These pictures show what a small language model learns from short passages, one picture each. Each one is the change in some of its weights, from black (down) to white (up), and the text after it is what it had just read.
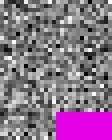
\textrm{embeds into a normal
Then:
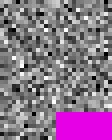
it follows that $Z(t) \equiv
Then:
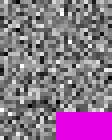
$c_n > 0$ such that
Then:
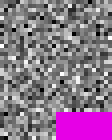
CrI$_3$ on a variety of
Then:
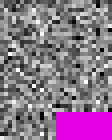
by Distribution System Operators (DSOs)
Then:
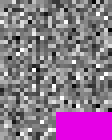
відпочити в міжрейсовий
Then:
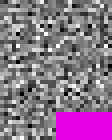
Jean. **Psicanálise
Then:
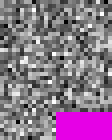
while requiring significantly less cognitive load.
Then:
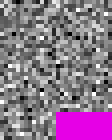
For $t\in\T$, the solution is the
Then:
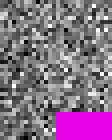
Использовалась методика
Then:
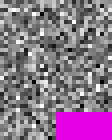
or repulsion(-) Factor due to length
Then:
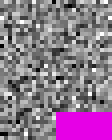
is considered for each case (only $h$ is
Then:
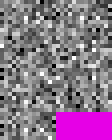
z drohiczyna w zbiorach
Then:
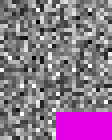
ZAK representation of the received TD signal
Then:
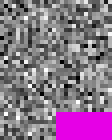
de referencia común, como ocurre con la
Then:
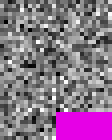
that the lowest neutron resonance in
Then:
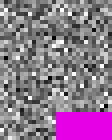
Занятия по русскому
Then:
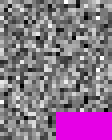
when going from past to present.
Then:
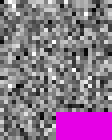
a spherical shape. Here we show that spherical
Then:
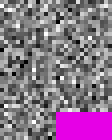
form factors~\cite{gprv} and
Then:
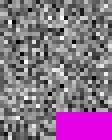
Майборода, Охотников
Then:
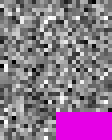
часом він майже не
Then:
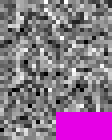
of our experiments, it is clear that the presence of
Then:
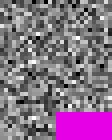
achieved great achievements in all aspects of their
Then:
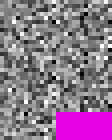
niet uit de onderneming worden
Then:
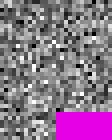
“porque é tão pobre e formalmente
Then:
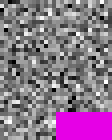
fibrations. For each Kummer fibration we
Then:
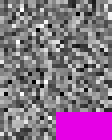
obvious that the group $\ker(\rho_W)$
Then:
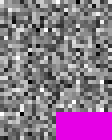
con tonos de *beige* a
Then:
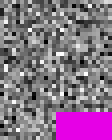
the corresponding energies: \begin{align} 0 &=
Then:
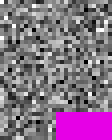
structure factor [$\hat{\rho}_q =
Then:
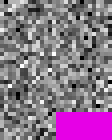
recovers the result of \cite[Theorem
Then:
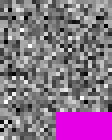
have been cherry-picked). Here are
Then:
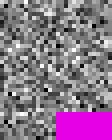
both these structures: the small suprema, and the
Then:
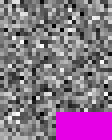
L. H., & IVERSEN,
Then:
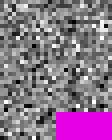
are grateful for the helps of Dr.
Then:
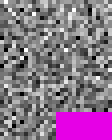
un sistema propio de control y recaudación
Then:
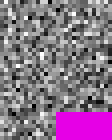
spheres. Here, $\phi$ is the fraction of
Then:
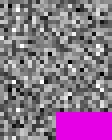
cost (\ref{Eq.cost}). More recently,
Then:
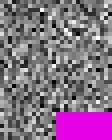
\langle B| \hat{S}_{iz}
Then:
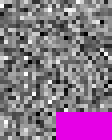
an entire function $h : \Cd \to
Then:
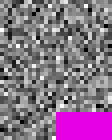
found\cite{g} that the target mass and
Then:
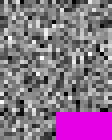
deux grandes préoccupations des
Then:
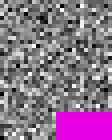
tovarlari, oltin, valyuta,
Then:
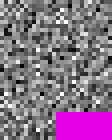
personal de M. Díaz). Para
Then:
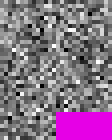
prominent ansae at the ends of the
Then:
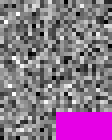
can be expressed by means of the non-commutative
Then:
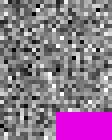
sifatida ko'rsatilishi shart.
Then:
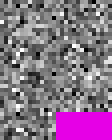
составляют граждане Республики
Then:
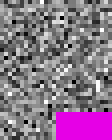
in long GRBs. This burst
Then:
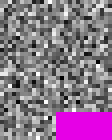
них процессов цифровизации (а ИИ
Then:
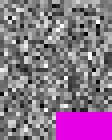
средний показатель IQ составил $74 \pm
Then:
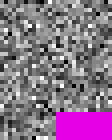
a garantia de uma assistência
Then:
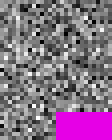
in Pb--Pb collisions for Run 3
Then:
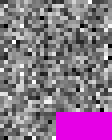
ishtirokisiz kechadi,
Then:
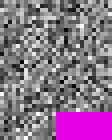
наук, доцент, кафедра
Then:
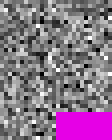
$B_{\min k}$ – виртуал
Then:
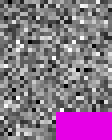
with the individual N-N distributions modeled by an
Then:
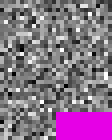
qimmatbaho oziq-ovqat
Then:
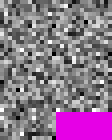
E$, $t \ge 0$. Furthermore, we assume
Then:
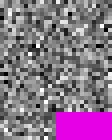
Eletrônica Multidisciplinar
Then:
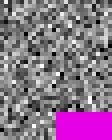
CEO: The duality of structure and
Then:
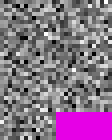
SFSAE but also with the SFSE with
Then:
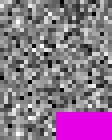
processes occurring in various fields of physics [2,
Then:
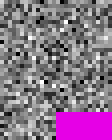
principles and examples. {\em Statistica
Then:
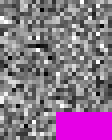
tenant beaucoup plus à cœur
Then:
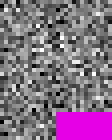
2023. Município Tipo de
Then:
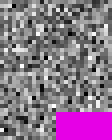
through three-dimensional RT simulations. Then, we evaluate
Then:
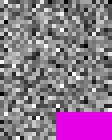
оно должно обладать
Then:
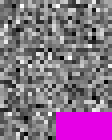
respect to $I$ and $J$, respectively.
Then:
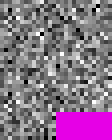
of SARS-COV-2 and Its
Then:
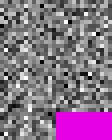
Колмогоров-Смирнов Z
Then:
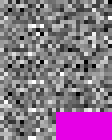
LIPID METABOLISM AND
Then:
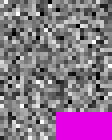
that $k_\infty=\log K(f)$. We
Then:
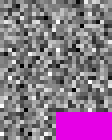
importancia de mantener mecanismos de
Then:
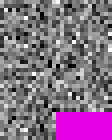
\label{fred} \lambda^2
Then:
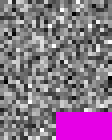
que não é justificável tendo em vista
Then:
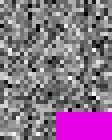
«Paresia» este deopotrivă
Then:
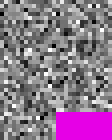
to be a non-perturbative symmetry of IIB string
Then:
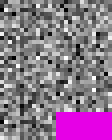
по актуальным проблемам
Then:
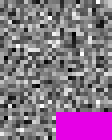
revisão apontam para a importância da
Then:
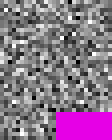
0\}$. Obviously, these notions are local:
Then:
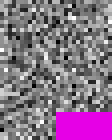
$\hfill \Box$ \\ \noindent{\bf Proposition
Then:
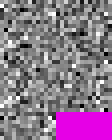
over all convex open subsets. \end{proof}
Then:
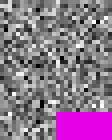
vraagstuk waarover verschil van
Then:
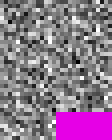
nice control of the second-order term
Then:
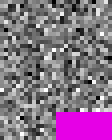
algorithms can be used in order to compute approximations
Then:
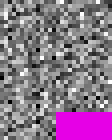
оглед на мястото на
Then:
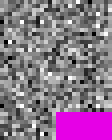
або робить ін'єкцію
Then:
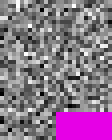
Theory of Planned Behavior ».
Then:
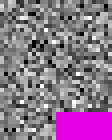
$\epsilon p n^2$ edges.
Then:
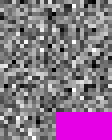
final à la sélection de caractères
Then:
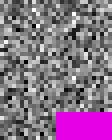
with varying numbers of parties and show that systems with
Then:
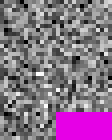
disk corrugations, even in galaxies with
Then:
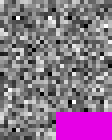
az in kitobho yaftan mumkin
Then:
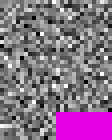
oscillations). \item These envelopes are then used to
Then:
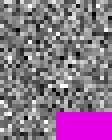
be equivalently reformulated in terms of two conjugate
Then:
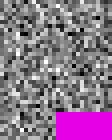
will not, however, be addressed here. }
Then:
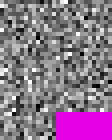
\underline{\Der}({\cal O}_X\otimes
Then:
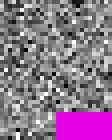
5. The results of applying this method to the velocity data
